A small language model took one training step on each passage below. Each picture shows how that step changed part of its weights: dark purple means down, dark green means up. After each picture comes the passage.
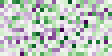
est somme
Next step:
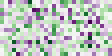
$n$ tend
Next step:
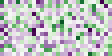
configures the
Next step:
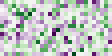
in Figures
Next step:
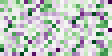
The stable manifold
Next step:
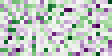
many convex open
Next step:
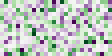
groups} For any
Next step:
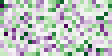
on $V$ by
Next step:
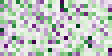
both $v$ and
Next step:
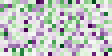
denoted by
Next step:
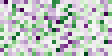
\in \Omega
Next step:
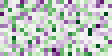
is a constant depending
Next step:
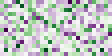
do so, we first
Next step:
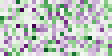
for every two elements
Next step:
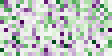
scheme of the
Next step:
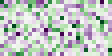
allowing the problem
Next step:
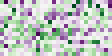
est souvent
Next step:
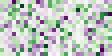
then there is a
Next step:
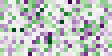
done for the
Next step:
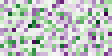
} K_mE
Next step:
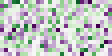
the identity map is
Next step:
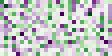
for optimization and
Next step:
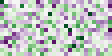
and vanishes
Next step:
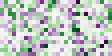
it is proven an
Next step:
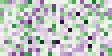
$B$ and
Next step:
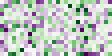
the remarkable
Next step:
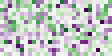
computational work we
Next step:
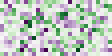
tree, then every
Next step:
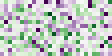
find a compressed
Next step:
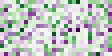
chromatic number is
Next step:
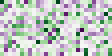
of the model, and
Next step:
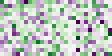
at some point, we
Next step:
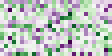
\to \cC
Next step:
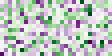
choosing a basis
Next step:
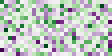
results by means of
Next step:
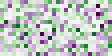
together with the
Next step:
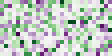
in time. We thus
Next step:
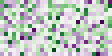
for which we prove
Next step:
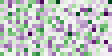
infinity, Theorem
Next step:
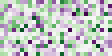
scalar and the
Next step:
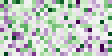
topology of uniform
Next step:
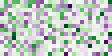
an orthogonal
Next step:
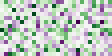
of regualar
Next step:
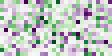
moments of every
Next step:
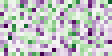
is false even
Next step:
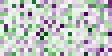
Adrien Le
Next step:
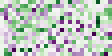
solution is given by
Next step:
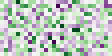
different methods are
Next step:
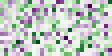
$g$ of
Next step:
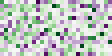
show that for some
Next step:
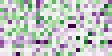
rather than a
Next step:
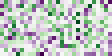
is bounded from the
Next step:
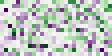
properly contained in
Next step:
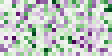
commutative diagram of
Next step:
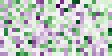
neither positive
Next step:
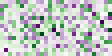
we define four
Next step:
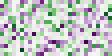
is defined and bounded then
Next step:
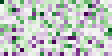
quantity is
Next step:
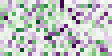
rule can be
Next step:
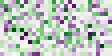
over $X.$
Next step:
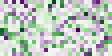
are examined.
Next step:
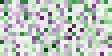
measurable with respect to
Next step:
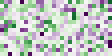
tail controlled by
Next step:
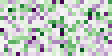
Let $\pi$ denote
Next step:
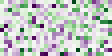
formal analogs
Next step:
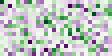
of distances,
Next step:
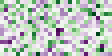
model. In this
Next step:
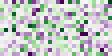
\alpha ]$ are
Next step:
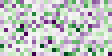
the two theorems
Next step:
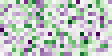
dataset. This
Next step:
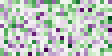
closed characteristics when
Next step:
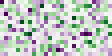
renewal process.
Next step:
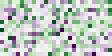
-\Delta\phi +
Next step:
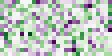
first prove the following
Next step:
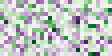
suggestions which
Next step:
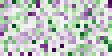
vanishing theorem
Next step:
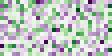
interpret the space
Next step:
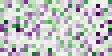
together some
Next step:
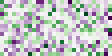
and $H$ be
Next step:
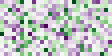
two unital closed
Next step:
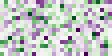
are supplied
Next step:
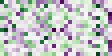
always have
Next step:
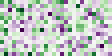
production costs
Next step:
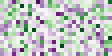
then the orbit
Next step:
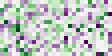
to choose a
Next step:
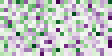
special linear group
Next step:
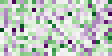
action will be defined
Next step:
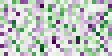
controllable and
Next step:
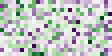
defines an algebra.
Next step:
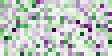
question to the
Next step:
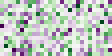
a root, so
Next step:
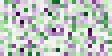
in series of
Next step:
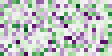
the arguments
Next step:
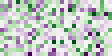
``right'' form of
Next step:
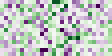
version, because
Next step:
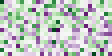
example of structures
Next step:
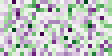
\subset G$
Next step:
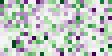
where the last $
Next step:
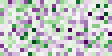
$Y$ (which
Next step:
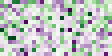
several errors
